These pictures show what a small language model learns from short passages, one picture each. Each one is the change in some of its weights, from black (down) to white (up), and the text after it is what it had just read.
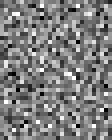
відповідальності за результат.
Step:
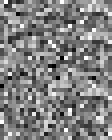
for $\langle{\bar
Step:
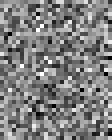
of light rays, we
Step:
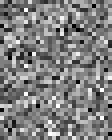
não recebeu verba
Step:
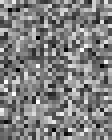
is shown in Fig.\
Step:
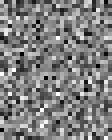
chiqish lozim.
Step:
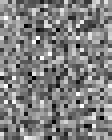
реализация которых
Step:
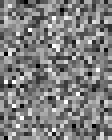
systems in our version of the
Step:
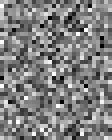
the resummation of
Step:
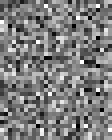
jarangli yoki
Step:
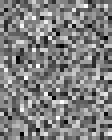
delito de violación
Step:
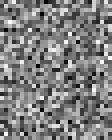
to be further reduced.
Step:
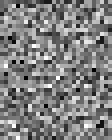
entropy change computed at time
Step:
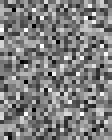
a set of disjoint
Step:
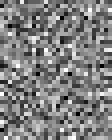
пропонується під
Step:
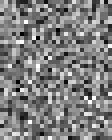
estratégicas genera y
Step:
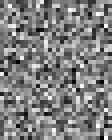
concurrent kinetic processes.
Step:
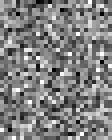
one of those types; no
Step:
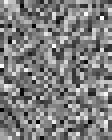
the embedded objects
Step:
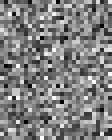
Studies. CONTACT
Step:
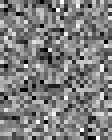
eksperiment hisoblanadi.
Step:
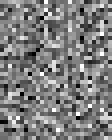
panels (a) and
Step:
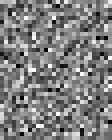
the asymptotic expansions
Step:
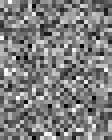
Explaining the increased
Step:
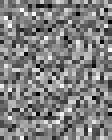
harmonics, giving rise
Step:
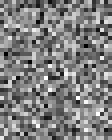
that it must be properly
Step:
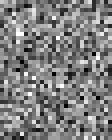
as depicted in Figure
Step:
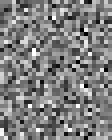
atributos considerados
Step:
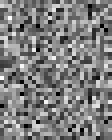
образом: В качестве
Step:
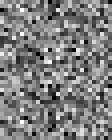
several sample BCDs shows
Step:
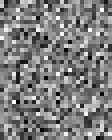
\mathbb{Z}, j
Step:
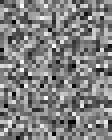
the conserved linear combination of
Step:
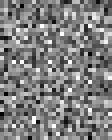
Keine Angabe
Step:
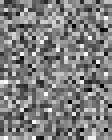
queda acentuada
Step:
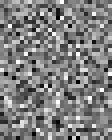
regime, i.e.
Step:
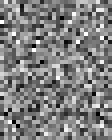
cases where the leaked
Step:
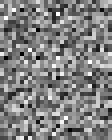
and Economics\/},
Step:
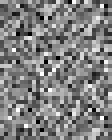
MANZANO y
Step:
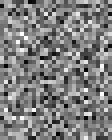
coding metaphor
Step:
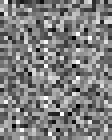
também realizaram uma revisão
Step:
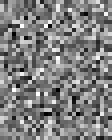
no estoy en
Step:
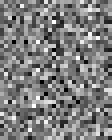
couche logiciel
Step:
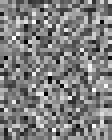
необходимо изучить
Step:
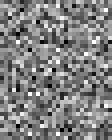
del artículo.
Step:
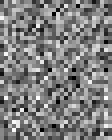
na UTIN,
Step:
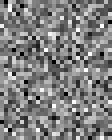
prueba') o
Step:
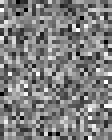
ze gesteld
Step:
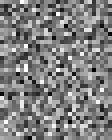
2 sec. This corresponds to
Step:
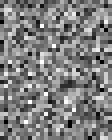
recent calculations that have been used
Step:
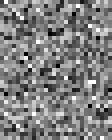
etgan mamlakatlarning
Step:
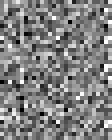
candidate, for all
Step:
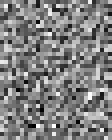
obtained from 60 students of class
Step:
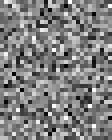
secular term is the
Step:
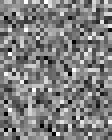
bu esa davlat boshqaruv
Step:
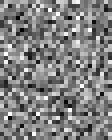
showing the surface density, disc
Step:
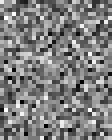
Shu bilan birga
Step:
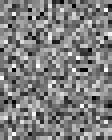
perfiles y características
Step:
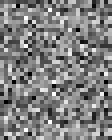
dependence of the cross section as
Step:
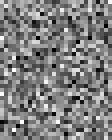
Introducing the
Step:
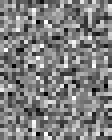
в достаточном
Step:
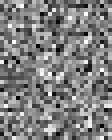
Transformed to the
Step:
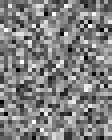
di Rahon ha
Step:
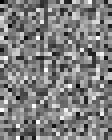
pengaruhnya bagi
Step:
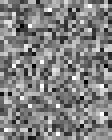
presence of an exotic
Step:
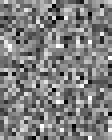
case, a manual classification
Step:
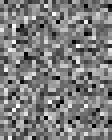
o artigo “a”
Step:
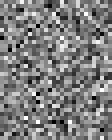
we can write \ben
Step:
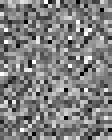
n \end{tabular}
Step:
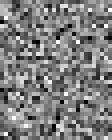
данного документа
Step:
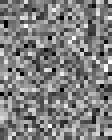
de Castilla y
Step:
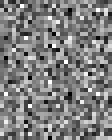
a visual representation of their
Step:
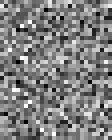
cultural essence of national
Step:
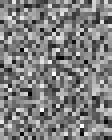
in the continuum we have
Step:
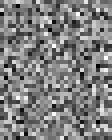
the angular coefficients. The top
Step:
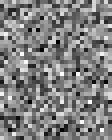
and the container. These
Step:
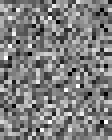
caption against a reference
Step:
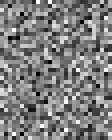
is only one mode, the
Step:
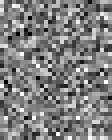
with atomic electrons one needs
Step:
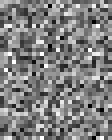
que no pensamento de
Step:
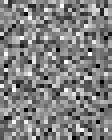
parceria entre a
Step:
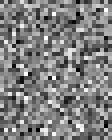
levando assim os
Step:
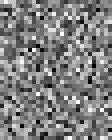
be Hermitian.
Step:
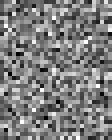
us the 3D correlation
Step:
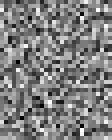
of the color neutral
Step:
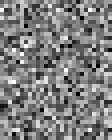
and wider range of energies
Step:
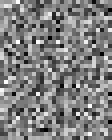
do Brasil. É a
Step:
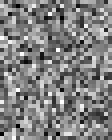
by multiple exfoliated
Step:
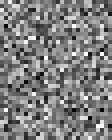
(reproduced from
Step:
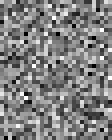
the extent of our
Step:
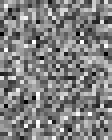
of magnetic energy density and
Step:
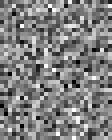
сама мишень
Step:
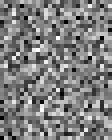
from multi-omics data
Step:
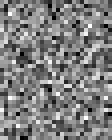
Compton thick and Compton
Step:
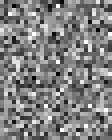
вико- ристання
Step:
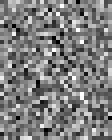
10. Обидві
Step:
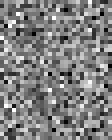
particle in the search for the
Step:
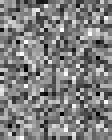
without considering the propagation between
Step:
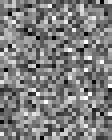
in Table 2. Table
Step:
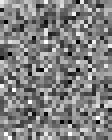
decât în
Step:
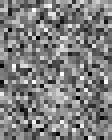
from Web of Science
